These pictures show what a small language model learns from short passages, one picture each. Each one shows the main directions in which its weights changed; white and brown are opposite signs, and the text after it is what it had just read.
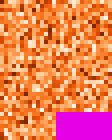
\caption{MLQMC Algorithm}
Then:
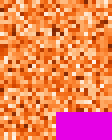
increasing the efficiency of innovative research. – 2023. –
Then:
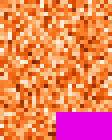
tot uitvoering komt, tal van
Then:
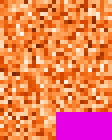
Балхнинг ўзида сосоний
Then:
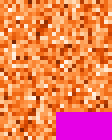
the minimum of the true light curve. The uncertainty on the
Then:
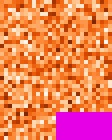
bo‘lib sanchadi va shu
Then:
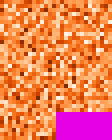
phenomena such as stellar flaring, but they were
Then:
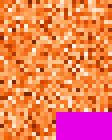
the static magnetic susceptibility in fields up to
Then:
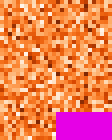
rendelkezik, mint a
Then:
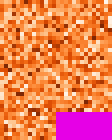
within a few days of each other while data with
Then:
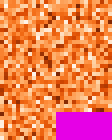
will repeat numerical computations here and confront them against
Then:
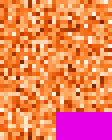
convoités, l'émetteur de
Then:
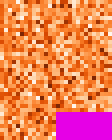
that the recovery rate is unity (fixing
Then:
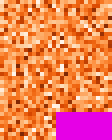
is getting thinner, the dash lines
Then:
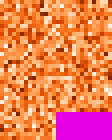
tinggi, menyebabkan
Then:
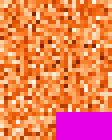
(X) Ara sıra (X)
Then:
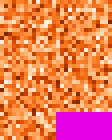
corresponding to the natural connection on $L$ is
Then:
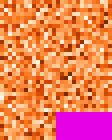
structure, their electronic band structures are essentially similar.
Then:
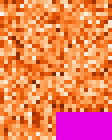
deep learning. By employing deep learning, we construct
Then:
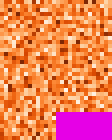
ilimpazlar túrli
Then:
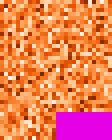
gelen temsilcilerindendir.
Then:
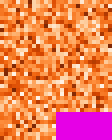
any \texttt{.py} file contains a
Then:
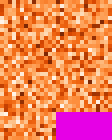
density matrix of $J/\psi$ as \bea
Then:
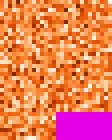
(6) IS/ ICME. Numbers
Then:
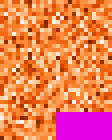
responsible for offering flexibility to the grid
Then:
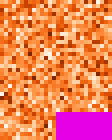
viewed as an element of $\R \diagup
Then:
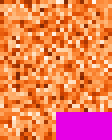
well with the Newtonian results of Refs.\
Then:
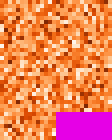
correspond to adding a cubic relation with is a sum of
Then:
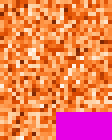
la renta sin poder usar las instalaciones
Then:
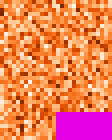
\ge -1$, as may be shown by considering the
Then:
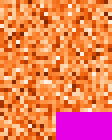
x$. In the non-relativistic limit we have
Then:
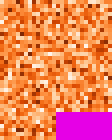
unpolarized sources or the dominant E-mode
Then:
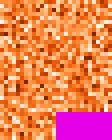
is in some sense similar but more complicated. In
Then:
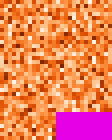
da organização com a sociedade. Em um
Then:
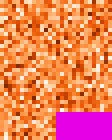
одного тренировочного занятия
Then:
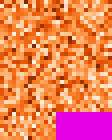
и архитектуре, 1952.
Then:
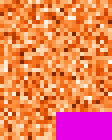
invertible sheaf $\sA$, an effective divisor
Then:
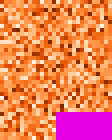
определению PR- текста //
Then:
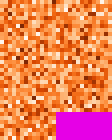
M_{\psi}(n)$ for infinitely many
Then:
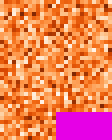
(1D) motifs that show exotic
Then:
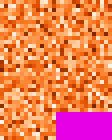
Елизаветы Петровны) //
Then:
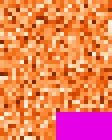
eden satırlarda Yahudiliğin
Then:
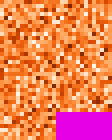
fazla katılımını
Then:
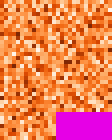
sebep olmaktadır. İbn
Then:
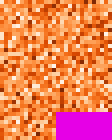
assim com que este tenha condições de
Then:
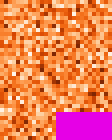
\makecollection \section{Introduction}
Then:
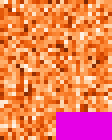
abrupt phase transitions, although they may
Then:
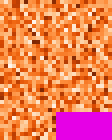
- z^{\ast} \right| \geqslant
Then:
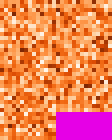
RX Dynamic Metasurface Antennas
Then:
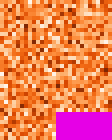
the $\Gamma$-X, and close to $\Gamma$
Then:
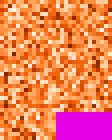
г. А. Ткач считал,
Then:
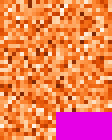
the SQL script executed to extract this
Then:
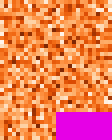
В.В. Пенской пишет,
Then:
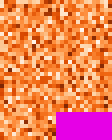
circle indicates that RM is negative. In Table 1 we
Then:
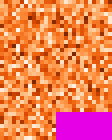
make it challenging to conduct ground-based deep
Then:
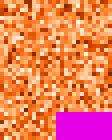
research. The study demonstrates the evolution of the concept from
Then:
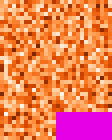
1 Pisa} \email[S.
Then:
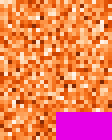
source for linear constraints) and the Polyakov action
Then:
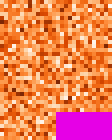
and interfaces communicate through the variables of the real
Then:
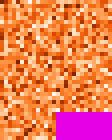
for any $q\in \Q$ and any
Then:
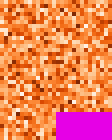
low to intermediate latitude. We derive values for the
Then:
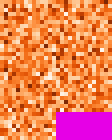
data. This is essentially due to the small
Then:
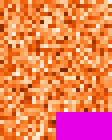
v_h (а) і діаметра
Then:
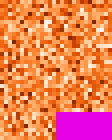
nodes on $D$. Lastly, we can see
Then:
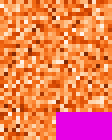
тепер отримав змогу
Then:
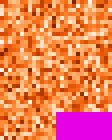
example} \label{sec:3dexample}
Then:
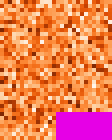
Bohr phenomenon for holomorphic functions in several complex variables
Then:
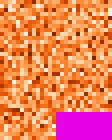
learning* pada akhir kegiatan
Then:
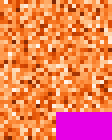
(\cdot,\cdot)^\diffeo)$ is given
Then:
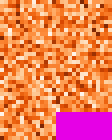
l l } \noalign{\smallskip} \hline
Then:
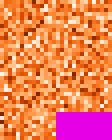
celotni pogostostni
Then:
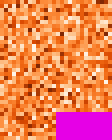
P. della Pergola, *La
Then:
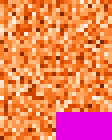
{Siemens}, Xavier and
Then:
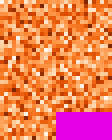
accelerated equilibration. This phenomenon is directly
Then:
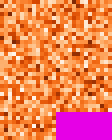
an instance is given by its prefix followed by the
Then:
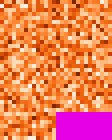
идеал в нем имеет
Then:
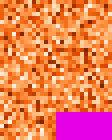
que la planta de chiltepín en
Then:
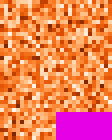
DW pinning mechanisms acting in a
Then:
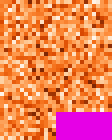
the negative value $x(+\infty) = M$.
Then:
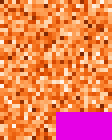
for the simple stellarator in this paper are the large
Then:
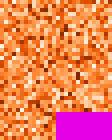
echter niet mogelijk,
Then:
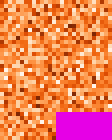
sebagai dasar untuk melakukan
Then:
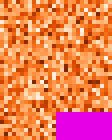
remind that $S_{34}$ is measured with
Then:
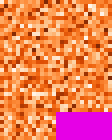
closed symplectic manifold equipped with a
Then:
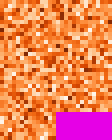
conclude the paper with two ideas, which, while
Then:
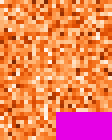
spectrum would be strongly dominated by a Compton
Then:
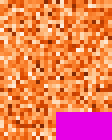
eigenfunctions be $\phi_{1}(x)$,
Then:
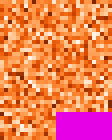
(8) aprior bahodan barcha
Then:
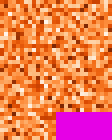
orqali korxonalarni turli
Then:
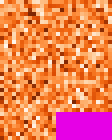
Specifically, proposals for establishing creative
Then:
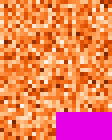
$m_{i}$ are integers, and
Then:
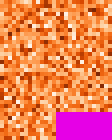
% are assigned by the \inst{n}
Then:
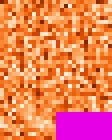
{I. L. Landau\dag
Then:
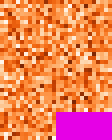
the differential \[ d\ten\id +
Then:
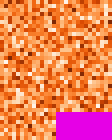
do 3º ano do Ensino
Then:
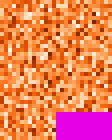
Filologiya yo'nalishidagi talabalarga
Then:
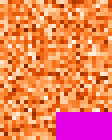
\end{align} For the leading order contribution
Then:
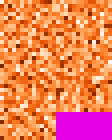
quantity $\Theta(n ; \theta)$ versus
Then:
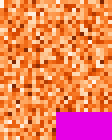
relatively simple formulas for our generalized Darboux
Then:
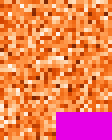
transit depths of a few parts per
